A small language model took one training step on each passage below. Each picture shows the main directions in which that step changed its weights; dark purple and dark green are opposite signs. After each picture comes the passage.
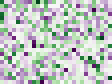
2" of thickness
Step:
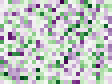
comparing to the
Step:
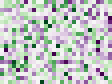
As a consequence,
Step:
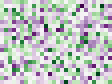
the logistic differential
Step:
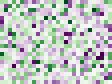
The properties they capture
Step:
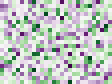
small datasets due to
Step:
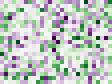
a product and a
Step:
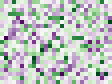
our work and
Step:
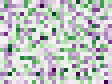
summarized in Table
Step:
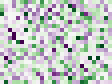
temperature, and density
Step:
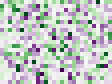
particles from the
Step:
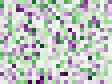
under continuous observation and
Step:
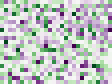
the sum of the
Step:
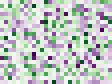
both spintronics
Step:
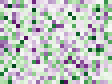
radical of
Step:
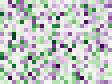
\neq i,
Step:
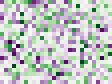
of 3-D
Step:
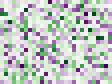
cas d'un
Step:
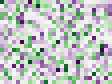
restoration of at
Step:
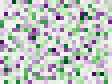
to obtain reliable
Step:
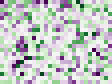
of business analytics
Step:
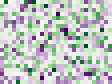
and $\Lambda :=
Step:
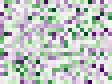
dei colpi
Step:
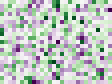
more convenient definition is
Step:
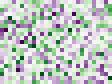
$M$ is
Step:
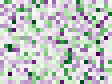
potential coordination
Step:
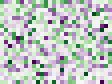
from the dipole
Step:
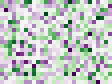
. At this intermediate
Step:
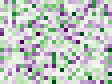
is the best available
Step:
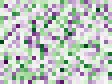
and when both the
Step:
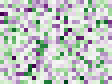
cluster) for
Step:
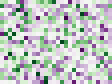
energies. All the
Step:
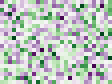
action of a
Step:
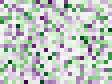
$$ Recall that a
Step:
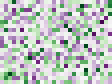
ionization potential that
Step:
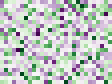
sensitivity of major
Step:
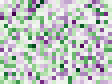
Russia which
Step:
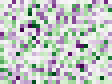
forms is more
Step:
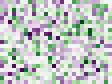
to different levels
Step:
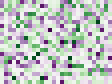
goal and mark it
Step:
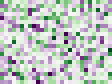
The desired complexity will
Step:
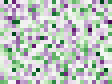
reported a high prevalence
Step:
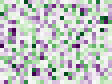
phase space,
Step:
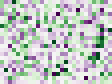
North America fir
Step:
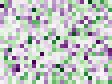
procedure for the simulation
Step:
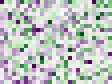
of V after a
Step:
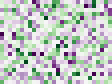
linear counterpart is
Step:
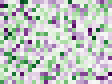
once. A
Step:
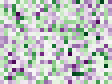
gauge transformation in
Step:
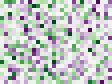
appears to be dependent
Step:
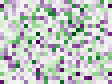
accuracy using the standard
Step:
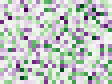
specific description of the
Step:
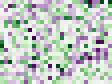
for a small enough
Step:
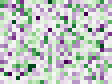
cuts. As
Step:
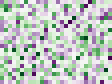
a momentum parameter
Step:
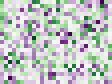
for its simplicity and
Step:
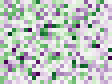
in our example.
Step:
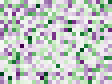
slower than other
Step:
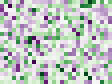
been proven for the
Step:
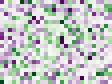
evident from
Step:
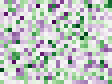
brought to
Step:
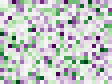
abrupt angle
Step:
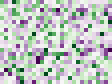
the study of
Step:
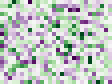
begun since
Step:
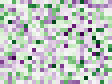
assumed to be
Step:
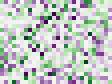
\vdots &
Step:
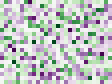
$p$ and
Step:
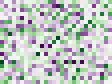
scanned output is
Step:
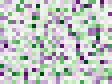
group equations}
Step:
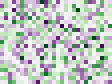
some UDAs
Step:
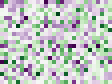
many eigenvalues. This
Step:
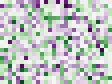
limited indications of
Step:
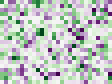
level of efficiency and
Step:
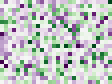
features that can be
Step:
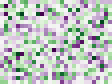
vacuo is
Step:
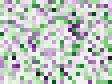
framework to the
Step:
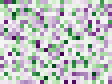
preparing the
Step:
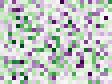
desired throughput level
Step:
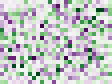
given game variant
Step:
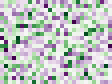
have been approved
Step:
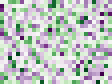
Now image is
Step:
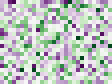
them slightly differ from
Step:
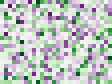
appearance of a
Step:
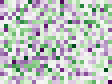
of the leading eigenvalues
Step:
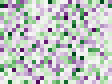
reasons. His
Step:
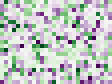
Kainz and
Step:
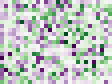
diameters of
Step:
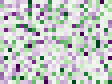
also show the
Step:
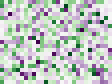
with proper motion
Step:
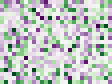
&\equiv &
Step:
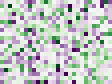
\emptyset$ and
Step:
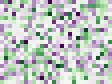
as phenolics
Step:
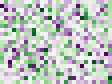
an infinite set
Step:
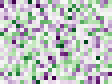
be arranged
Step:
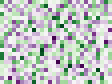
and it is not
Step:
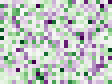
smaller than the analogous
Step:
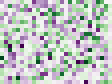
at each instant of
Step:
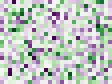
exchanges performed
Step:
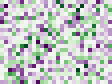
Lagrangian correlation functions of
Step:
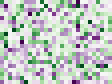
might fail to
